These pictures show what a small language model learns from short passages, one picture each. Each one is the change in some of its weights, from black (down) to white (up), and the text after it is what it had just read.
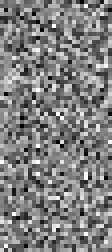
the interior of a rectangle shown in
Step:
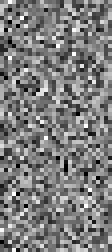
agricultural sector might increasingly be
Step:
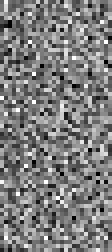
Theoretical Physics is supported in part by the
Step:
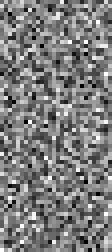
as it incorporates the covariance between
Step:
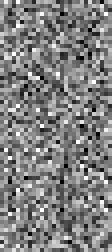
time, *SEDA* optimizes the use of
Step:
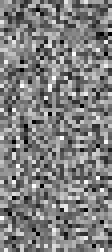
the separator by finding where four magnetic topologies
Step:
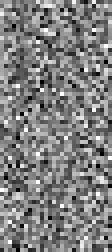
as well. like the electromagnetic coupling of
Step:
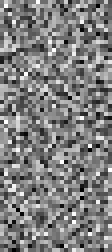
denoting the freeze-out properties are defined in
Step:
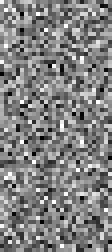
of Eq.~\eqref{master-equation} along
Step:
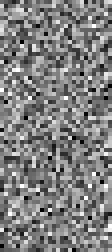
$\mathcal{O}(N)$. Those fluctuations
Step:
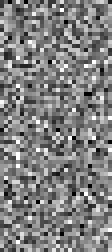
Italian, Southern,
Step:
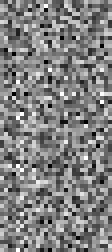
harmonic mode undergoes exact unitary evolution under
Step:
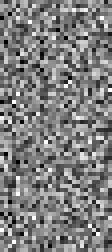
the next transformation inside a data flow. Such probability
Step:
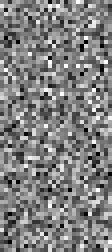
energy. Both energies coincide exactly at
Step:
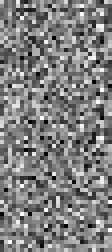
associated with the principal gradation of the
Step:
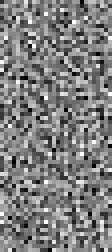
On the other hand, one of the new cluster candidates
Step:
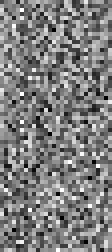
number of frames. The third step is to obtain
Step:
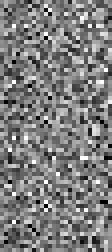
direct way to study AGN structures and dynamics at
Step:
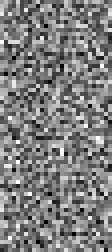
out the finest features in the LDOS
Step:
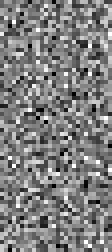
description no longer applies. In this case the
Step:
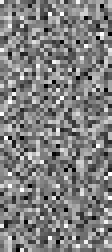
\bibitem[{\citenamefont{Pierleoni and
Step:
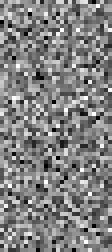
possibility of N\'eel ordering we modify
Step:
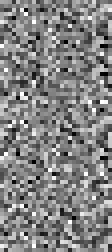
\Re\Phi, \Im\Phi)$. The
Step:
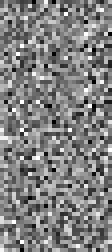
Process (NLP) approaches (topic
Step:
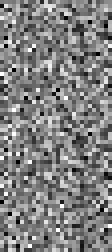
Eq. \ref{kcscale_eqn},
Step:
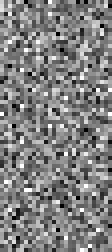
\cite{constan}. These are typically expressed
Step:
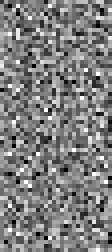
based on the transverse displacement in a dipole
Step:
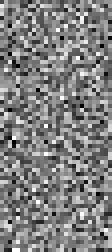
including full general relativity as part of the model,
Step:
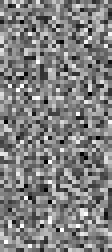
synchronization is expected to depend on the distribution of
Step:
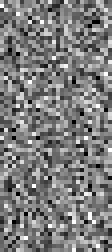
particles are closely adjacent, the boundary
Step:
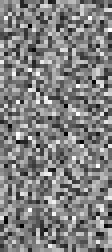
fermions), or the hybrid molecular dynamics
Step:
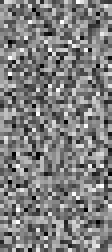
as there is no observable tendency for the data
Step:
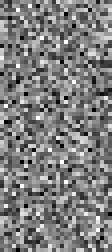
Sizeable asymmetries were measured on the proton
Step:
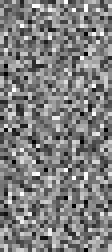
$p_\parallel=0$ (right
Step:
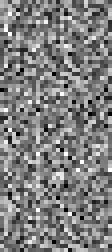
A. J. Roberts and G.
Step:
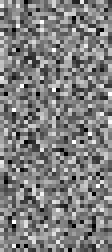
usage estimates from logic syntheses for
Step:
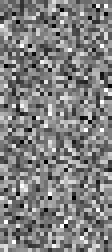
panel in Fig. 12a. We have also demonstrated
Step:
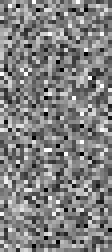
found in \cite{dexter2020b}.
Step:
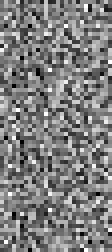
atmosphere and the age of the targets, the
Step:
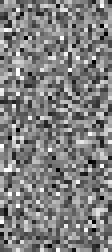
gravity conjecture (WGC).\\\\
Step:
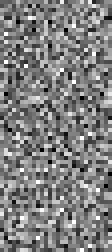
cavities. When optimized for minimum mode volume
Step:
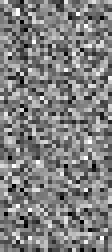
and Sommers, 1988). When the network is
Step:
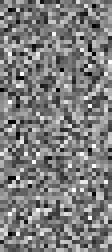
who noted, based on {\em Einstein}
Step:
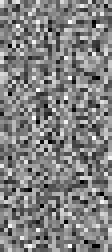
pinning force. We therefore expect these generic
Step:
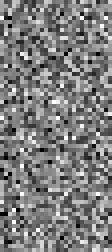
the slightly off-symmetry extrema. Thus
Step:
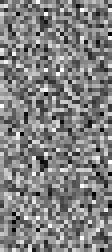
beyond the simple BCS approach and considered the second-order
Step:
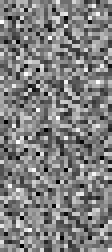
to calculate the FAF-$y$
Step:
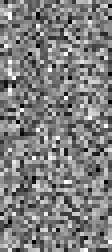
some of the constraints (20). Actually,
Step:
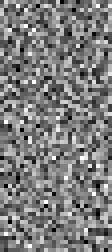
introduction, nilpotent Higgs fields occur in
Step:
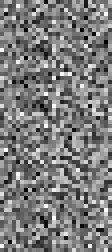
{author} {\bibfnamefont {A.}~\bibnamefont
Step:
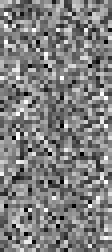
source extraction was performed with DAOFIND
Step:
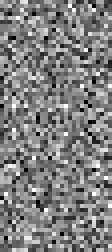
paradigm. And unlike classical
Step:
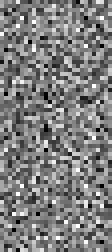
policy then selects a concrete
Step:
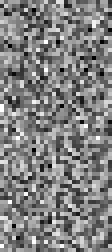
with $H$ hidden units, the output at
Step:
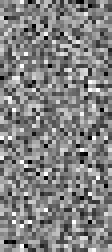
optimization framework that updates the above target parameters to
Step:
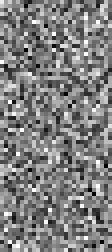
we need to estimate prices of all missed
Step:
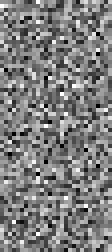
coefficients. The techniques described in the next section will help us
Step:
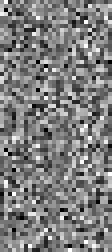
presence of free parameters in the minimal form factor is an
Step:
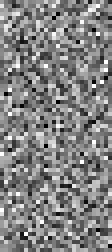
for Japanese WP. We compared the
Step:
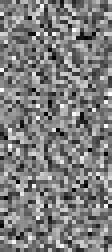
if and only if condition $q$ is true. It
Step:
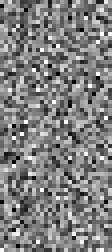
| (B) Users with other disabilities
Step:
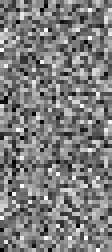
spectrum, which is in turn determined by the mechanism of
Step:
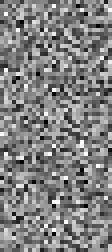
with the above-mentioned effect of the high
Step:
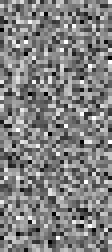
slightly before the present epoch. Among
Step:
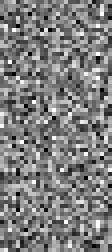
the atom ends up in a superposition of dressed
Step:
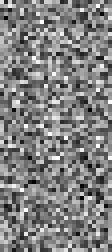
for the 5 intermediate charm quarks used in
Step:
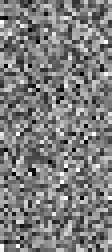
permittivity gradient down to $\sim$100 m
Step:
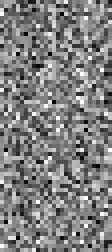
values of $\epsilon$ (in the range 0 to
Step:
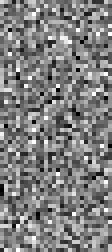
{Hainline}, Kevin and
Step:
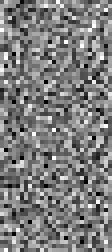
was inspired by the works in
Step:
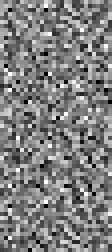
charm quark, we used the value in
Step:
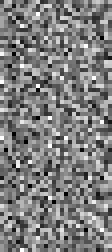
a process consists of a single jet or gauge
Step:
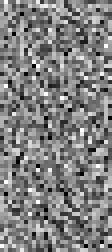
be the Fourier transform of $V$, as in
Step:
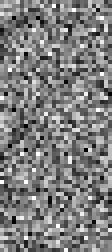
of the dust in a particular lifetime of the
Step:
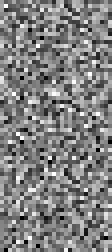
h$ Mpc$^{-1}$, so there is no
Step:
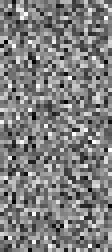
This formalism allows us to analyze the
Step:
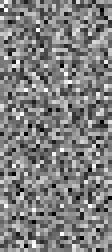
nodes. I draw the reader's attention on
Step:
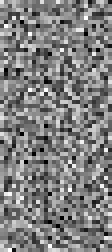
LSWT presents a sharp linear
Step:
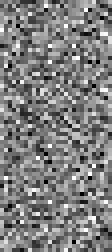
molecules containing Cs atoms have been successfully
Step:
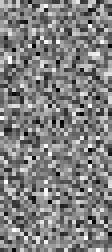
now pursuing towards the superfluid
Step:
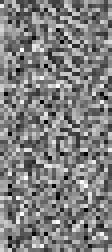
light (EBL) during propagation through the
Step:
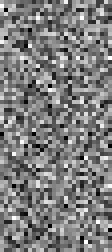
constant fraction of the total halo mass ($\sim4\%$),
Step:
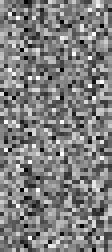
suitable pairs available. The SFM is more
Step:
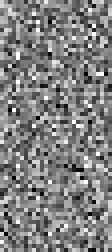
frame used. In this case we shift all policy
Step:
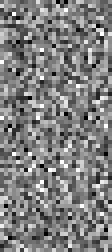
(Weierstrass gaps) in the sequence
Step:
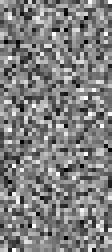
not require the knowledge of the (far) future of
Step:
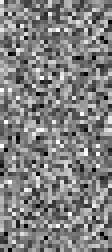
(PBE)\cite{32}. The plane wave
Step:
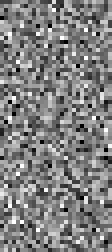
$\phi$. We choose $\lambda=
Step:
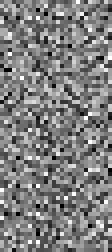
M, Imamoglu A and
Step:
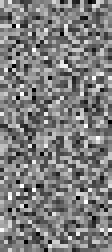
rapidly when the cells undergo
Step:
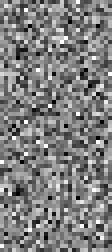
and its cumulative distribution function (CDF)
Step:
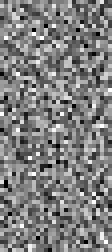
In velocity-controlled setups, such
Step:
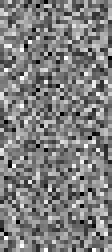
element discretization techniques commonly used for
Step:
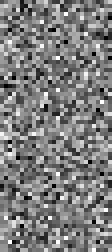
can scatter on protons of the interstellar
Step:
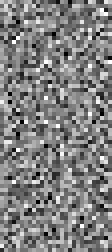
3D full-resolution nnU-Net
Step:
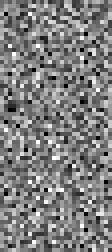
The changing cloud deck distributions are shown as a function
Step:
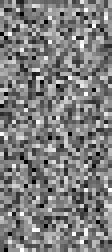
function. The peak at $m=0$ indicates the
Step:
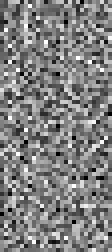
f\"ur Theoretische Physik
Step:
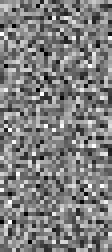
relativistic and non-relativistic, because we have defined
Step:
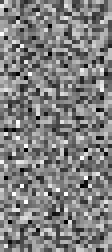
or a single component respectively. The data of VRB
